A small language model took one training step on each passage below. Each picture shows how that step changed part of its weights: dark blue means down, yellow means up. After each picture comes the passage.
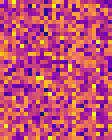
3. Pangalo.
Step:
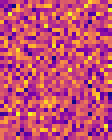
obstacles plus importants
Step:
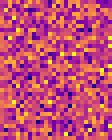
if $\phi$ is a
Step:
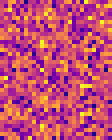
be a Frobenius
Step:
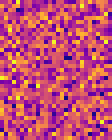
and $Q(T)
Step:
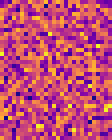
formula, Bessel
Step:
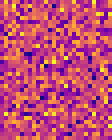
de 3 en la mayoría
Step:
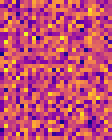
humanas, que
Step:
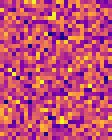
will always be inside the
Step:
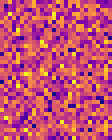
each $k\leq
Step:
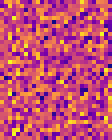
of equations of interest to
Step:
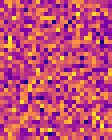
of side information that can
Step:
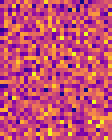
aux épreuves
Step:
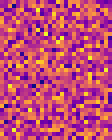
proposed and developed. The
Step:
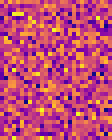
e poi deposti
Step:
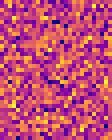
of the gain matrix is
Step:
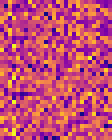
number of the fixed points is
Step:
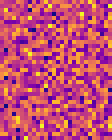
step (c) untill
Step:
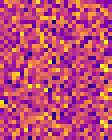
of management system of
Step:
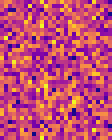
Do You Motivate
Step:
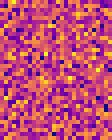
reduzindo custos.
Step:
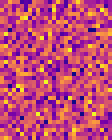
three weighted Bergman spaces
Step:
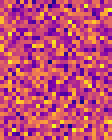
restricted to the quadratic field
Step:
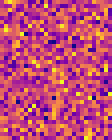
discussed. Kalit
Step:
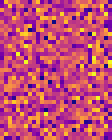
of Lyapunov-Schmidt
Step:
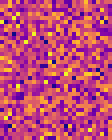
characteristic $0$ and
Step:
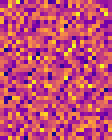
with some relevant definitions and
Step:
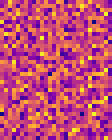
and Tolman then go
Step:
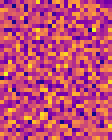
этмоқда ва
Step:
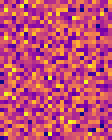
Пройдя эти
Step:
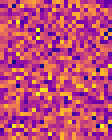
йилларда Россия
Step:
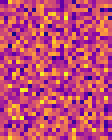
condition of a person by
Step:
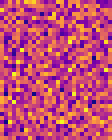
will use this point of view
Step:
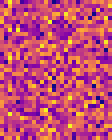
from $1$ than a
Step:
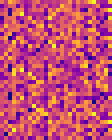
xalqi madaniyatida
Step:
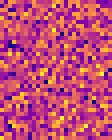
pada anak diukur
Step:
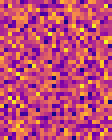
nondegeneracy and
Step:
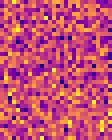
la société
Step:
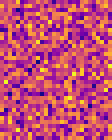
also continuous. $(iii)$
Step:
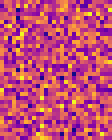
Tian, X.
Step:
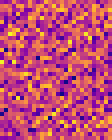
to analyze stability using the
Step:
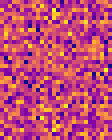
problem at its conception.
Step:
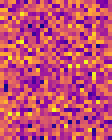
qilish, o'tkazish
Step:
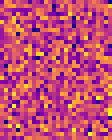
\to T$ of super
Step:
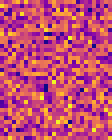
het door mij
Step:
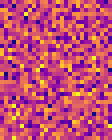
розумінні – це
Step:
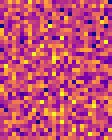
d'autre part la
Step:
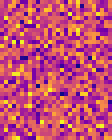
– deydi al
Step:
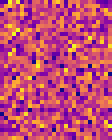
as pernas da
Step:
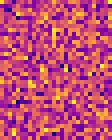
n$. Because of the
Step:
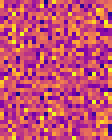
Islom tarixi
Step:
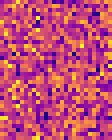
Mortality Risk
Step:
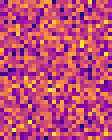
non-designated part
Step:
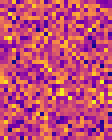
bij de illustratie.
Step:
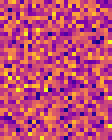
opiniões não é
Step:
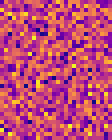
corresponds a transformation of the related
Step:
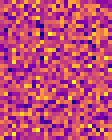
М., Яременко
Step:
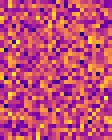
time, and open an
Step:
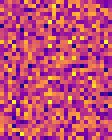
the proof in the case when
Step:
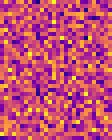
} \end{equation}
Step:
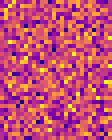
conhecimento de qual a
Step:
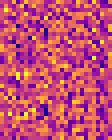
Приступая к
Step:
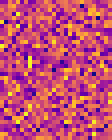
order, and their very
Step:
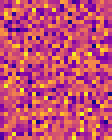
documental que
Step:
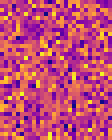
probability $p_T$
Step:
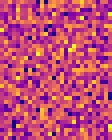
Acesso em: 09
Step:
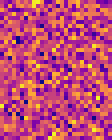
са значајном
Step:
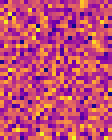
toric manifold. In the
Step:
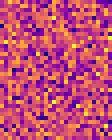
a scalar multiple at the
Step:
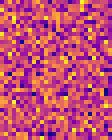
is not a double point.
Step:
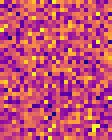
constante tanto del número de
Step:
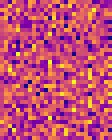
récemment la
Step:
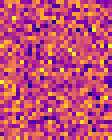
of collapses in
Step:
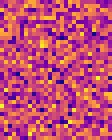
can be exported per
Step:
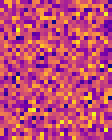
of $\mathcal{A}$
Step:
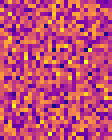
the left and right sides of
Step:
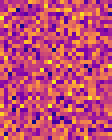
free category, this assignment
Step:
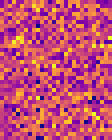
model parameter that controls the
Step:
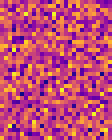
small values of $L$
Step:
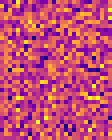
exists $C>0$
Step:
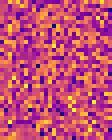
at a ramification
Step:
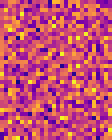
o'zbek tili
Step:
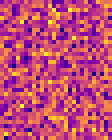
terms form a geometric series.
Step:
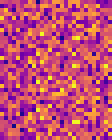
في مدينة
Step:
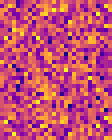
Começa com Poma
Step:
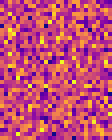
the perimeter at fixed
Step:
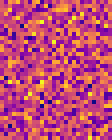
explicitly or implicitly.
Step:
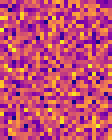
va tarixiy
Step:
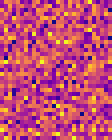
of unit commitment,
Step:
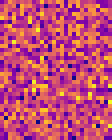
Único de
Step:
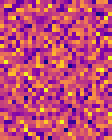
kontekstda amal
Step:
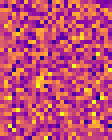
и компетенций.
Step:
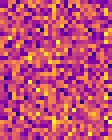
legal analysis. The study
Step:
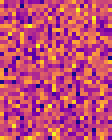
ma'lum qiladi:
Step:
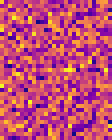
umumiy xususiyatlarga
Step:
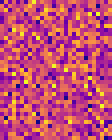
Cabeza de
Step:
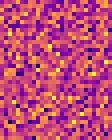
inequality for the first term in
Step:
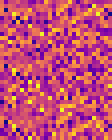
berkaitan dengan
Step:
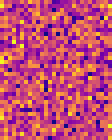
Hirschowitz qui
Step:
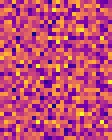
товаров, работ
